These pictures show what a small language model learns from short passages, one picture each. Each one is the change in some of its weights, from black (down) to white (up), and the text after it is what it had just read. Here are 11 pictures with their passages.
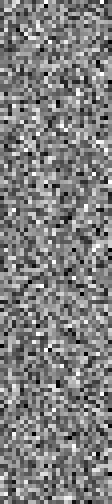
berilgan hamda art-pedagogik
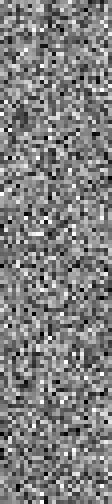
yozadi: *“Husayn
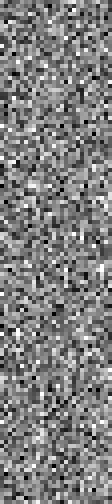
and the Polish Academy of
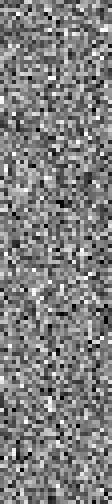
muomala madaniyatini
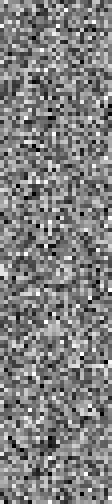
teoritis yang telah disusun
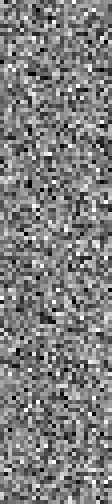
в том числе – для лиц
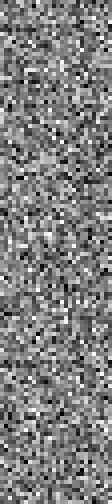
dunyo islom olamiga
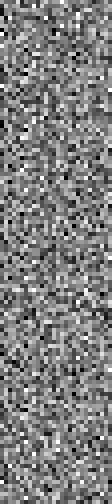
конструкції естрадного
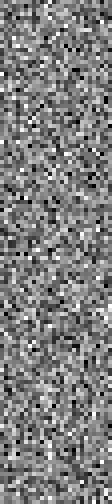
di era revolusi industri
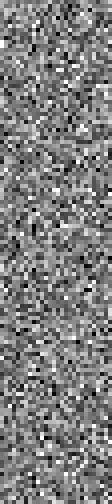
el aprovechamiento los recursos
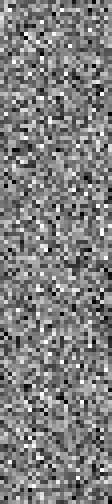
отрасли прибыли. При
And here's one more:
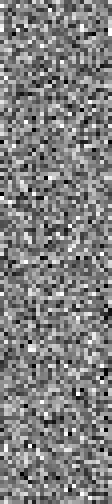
edilar. Ochiq axborot
